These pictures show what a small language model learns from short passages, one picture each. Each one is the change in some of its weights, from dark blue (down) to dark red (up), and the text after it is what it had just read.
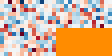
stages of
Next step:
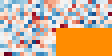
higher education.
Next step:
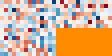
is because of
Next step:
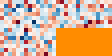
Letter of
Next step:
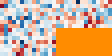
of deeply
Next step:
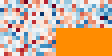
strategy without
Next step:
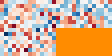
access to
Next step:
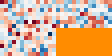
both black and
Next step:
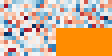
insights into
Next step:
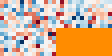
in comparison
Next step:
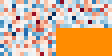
we cannot
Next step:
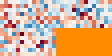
patients and
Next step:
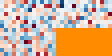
R (in
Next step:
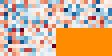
durante el
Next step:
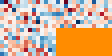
isolated from
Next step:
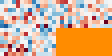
map image
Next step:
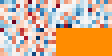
further seen
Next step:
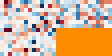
position is
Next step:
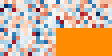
rarely present
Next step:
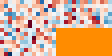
was only stable
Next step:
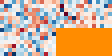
that there might
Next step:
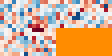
the numerical
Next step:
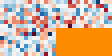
similar a lo
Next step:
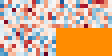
length by
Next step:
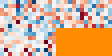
random but
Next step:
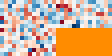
discussion of
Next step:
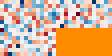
with small and
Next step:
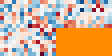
the National
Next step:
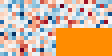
their resulting
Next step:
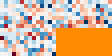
possess various
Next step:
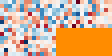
trends have
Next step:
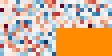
assignés par
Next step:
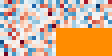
роль в
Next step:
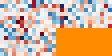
During the
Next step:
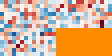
test), and
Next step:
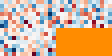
storage and
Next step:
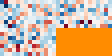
en salud
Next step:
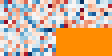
The study uses
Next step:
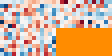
system is 21
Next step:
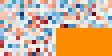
their studies.
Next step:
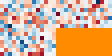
to be the
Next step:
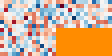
change or when
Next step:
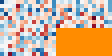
di masa
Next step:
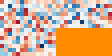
accounts had
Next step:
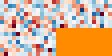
conditions while
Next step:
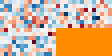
relationship between
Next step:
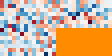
que permiten
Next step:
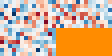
and Nachum
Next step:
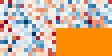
responsible for
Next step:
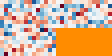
to outline
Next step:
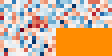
the comma.
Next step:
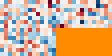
qui assure
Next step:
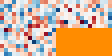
the transaction
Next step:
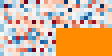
do parecer
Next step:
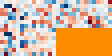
for efficient
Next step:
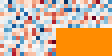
operador tem
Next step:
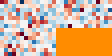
of project:
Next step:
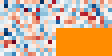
observed up to
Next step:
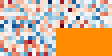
planen und
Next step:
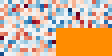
ту, у
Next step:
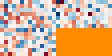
and secondary
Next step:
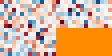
zone. The
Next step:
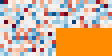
do novo
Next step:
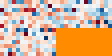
has secured
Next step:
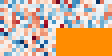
group that gets
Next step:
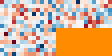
of the story
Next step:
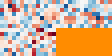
created through the
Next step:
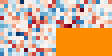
of energy to
